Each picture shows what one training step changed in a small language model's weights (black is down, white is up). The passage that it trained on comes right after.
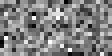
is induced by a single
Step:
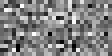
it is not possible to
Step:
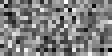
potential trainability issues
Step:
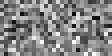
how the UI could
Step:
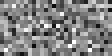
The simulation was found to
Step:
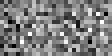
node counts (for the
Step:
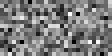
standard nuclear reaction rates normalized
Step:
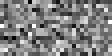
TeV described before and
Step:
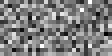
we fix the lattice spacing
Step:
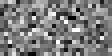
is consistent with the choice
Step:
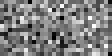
the unified first law
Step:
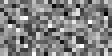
measure the system capacity in
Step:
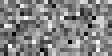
allow multiple robots to
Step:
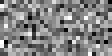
above. Subsequent
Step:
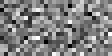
fission product radius was chosen
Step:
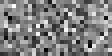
been shown to agree with
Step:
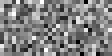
the Elsasser
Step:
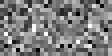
detection systems over the
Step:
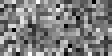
of spin-dependent and
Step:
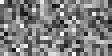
photometrically constant
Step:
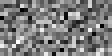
Questions were
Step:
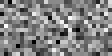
accurate results for $\Delta
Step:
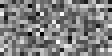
The permissibility
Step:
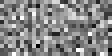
at finite temperature we introduce
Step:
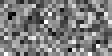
achieved by V.
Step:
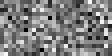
relativistic analogue of the
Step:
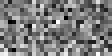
single node, and by
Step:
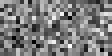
that those who actually
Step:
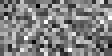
difficult to explicitly solve the
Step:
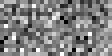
as well as waiting
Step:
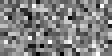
Bethe roots.
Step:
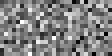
$K \ll
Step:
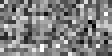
parameter. We then present
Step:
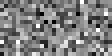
items or
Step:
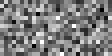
local BUU
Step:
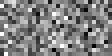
to the initial conditions used
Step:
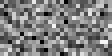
increasing scattering length between the
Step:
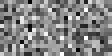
the ordinary initial value
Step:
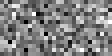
also be determined from the
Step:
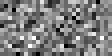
where signature of interest consists
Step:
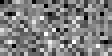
value are evenly distributed
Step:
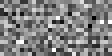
connected layers on all integrated
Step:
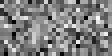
random contributions to the energy
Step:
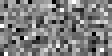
A: Gauged
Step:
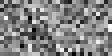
theory of the VG
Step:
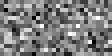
measured data can be seen
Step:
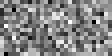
based upon the integration
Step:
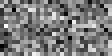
based on the introduction of
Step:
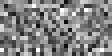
Information Science, \\
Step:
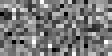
Colormap of
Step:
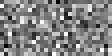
to obtain more massive neutron
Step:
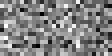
alkali atoms in
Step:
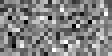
relativistic $\phi$ starts
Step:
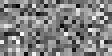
clumps cannot
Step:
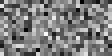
structure under the mechanistic
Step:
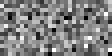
illumination sources.
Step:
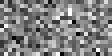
requirements based on which those
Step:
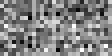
dispersion relation as,
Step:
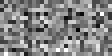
spherical harmonics,
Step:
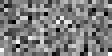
wave numbers, one
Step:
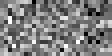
near the crossing point
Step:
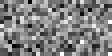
the $\gamma$
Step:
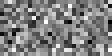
was applied to each parameter
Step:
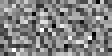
modified to incorporate
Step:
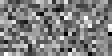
computed. Here, we
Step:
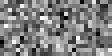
showing that the system does
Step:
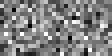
with the next larger capacity
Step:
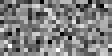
equations, including also the
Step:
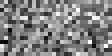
normal stress function may be
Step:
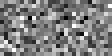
are represented by black
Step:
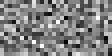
check, we measured the
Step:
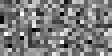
(without loss of
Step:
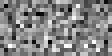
segment volume.
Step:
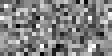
that these apertures were
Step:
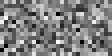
paper is parameter-free
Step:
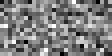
Compton losses to come
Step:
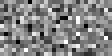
the scalar component of the
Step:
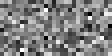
is most common have recently
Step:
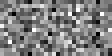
We highlight the current
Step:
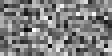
However, the dark
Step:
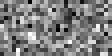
the skyrmion more
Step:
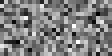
entanglement in Rindler
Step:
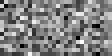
band structure of the
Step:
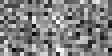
one loop order, this
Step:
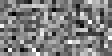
We start from the
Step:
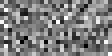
objective value found.
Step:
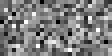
are chosen, and a
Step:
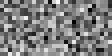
complementarity between the
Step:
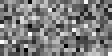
the discovery of a
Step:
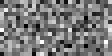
numbers. % Comment
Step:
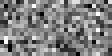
and Challenges}
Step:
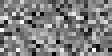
hole is larger than the
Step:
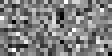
simple matter to generate a
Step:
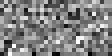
stable and nearly independent of
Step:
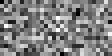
squared errors on the
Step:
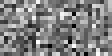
of pitch angle
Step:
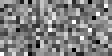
that the information that the
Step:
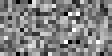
Lumping together the
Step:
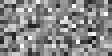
of the transverse phase term
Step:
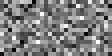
enhance the robustness of the
